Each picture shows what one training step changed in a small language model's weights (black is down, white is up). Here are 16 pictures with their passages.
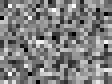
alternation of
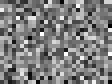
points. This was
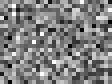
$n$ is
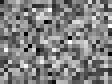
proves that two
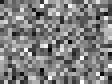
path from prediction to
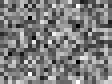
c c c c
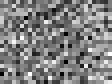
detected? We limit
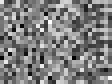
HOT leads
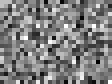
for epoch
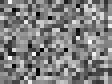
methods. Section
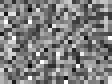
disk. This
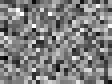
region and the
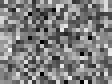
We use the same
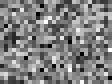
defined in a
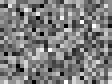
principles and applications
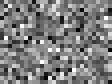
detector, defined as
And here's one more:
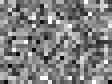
first order equations.
